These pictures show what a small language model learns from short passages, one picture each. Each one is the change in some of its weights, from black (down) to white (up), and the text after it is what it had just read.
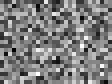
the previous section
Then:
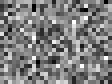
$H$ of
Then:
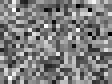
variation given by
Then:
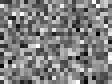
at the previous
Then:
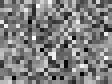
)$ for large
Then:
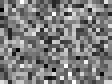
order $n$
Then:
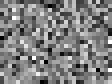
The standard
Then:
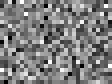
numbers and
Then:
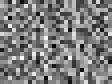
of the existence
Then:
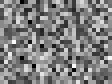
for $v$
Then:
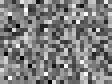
our approach,
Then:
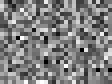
consider strongly
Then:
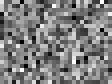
belongs to
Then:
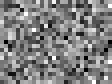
asserted bound
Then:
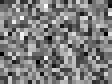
therefore in general
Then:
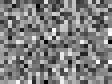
the density
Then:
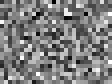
is used for
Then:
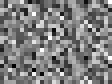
\ \lambda
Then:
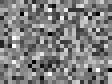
It follows that
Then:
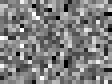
\] Note
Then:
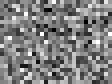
is satisfied as
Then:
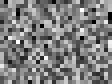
d \in
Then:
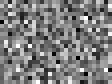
one of the form
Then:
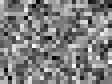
distributed as,
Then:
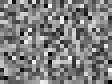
proofs are not
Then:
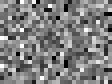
\] Hence,
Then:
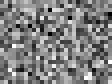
By making
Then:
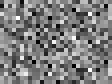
a sequence of points
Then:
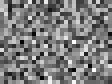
connection it is
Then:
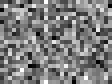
the other hand,
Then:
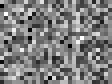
(b). Hence
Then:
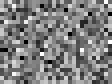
This section obtains
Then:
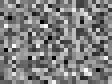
equation where only the
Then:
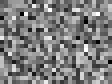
as it follows
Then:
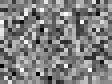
let us take
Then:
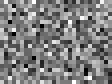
enough so that
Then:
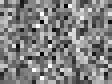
\sigma z
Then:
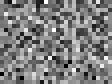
this symmetry a
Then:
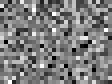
$m$ of
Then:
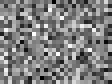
arrive at
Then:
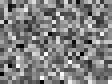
time and with a
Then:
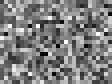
there are very
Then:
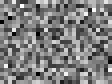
the number theory and
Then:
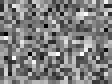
measure that satisfies condition
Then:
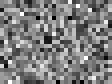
edges between
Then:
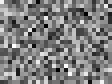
theorem, the
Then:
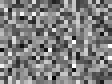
and for some
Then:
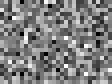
Thus, we
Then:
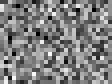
states that there
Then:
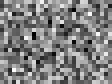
be the linear map
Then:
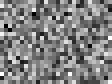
us consider $L
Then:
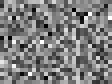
and a set
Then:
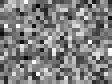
See related
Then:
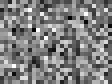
I Math.
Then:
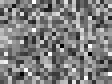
and introduce
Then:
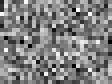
a clean
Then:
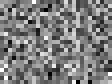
and use the
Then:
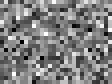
S \) is
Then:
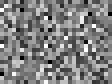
This abelian
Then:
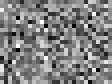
type discussed
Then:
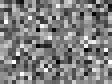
are much
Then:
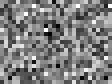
latter case the
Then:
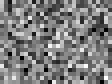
homomorphism such that
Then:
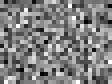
than minimizing
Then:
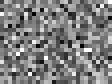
to check
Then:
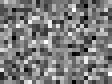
{\sc Remark
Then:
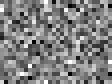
(see Figure
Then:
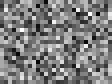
a consequence,
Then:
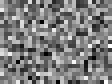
sensor}, defined
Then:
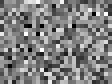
common edge
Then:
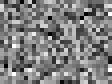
The parameter that
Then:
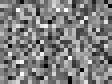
of this paper can
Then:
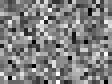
combine with
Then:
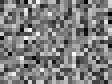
{\sl If
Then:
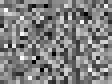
Theorem} As in
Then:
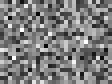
of the formulas
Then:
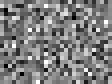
first error}
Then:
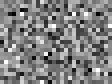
method is to consider
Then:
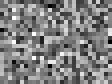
The family
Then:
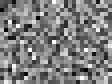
size and
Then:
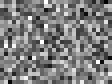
process to derive
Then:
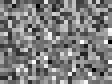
the appropriate
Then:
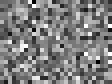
nef and
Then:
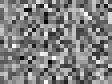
theorem implies that for
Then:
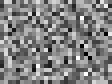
in the identity
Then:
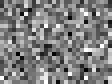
Utility and
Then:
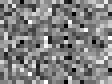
have $(s'
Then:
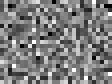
and all we can
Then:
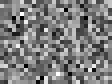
our attention
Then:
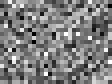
computations with
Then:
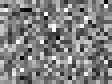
structure which is also
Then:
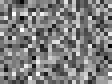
and $C$
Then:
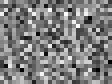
is indeed
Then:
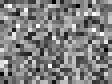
required the
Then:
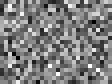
generating function
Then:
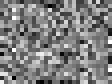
The algorithm
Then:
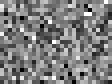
$ takes on
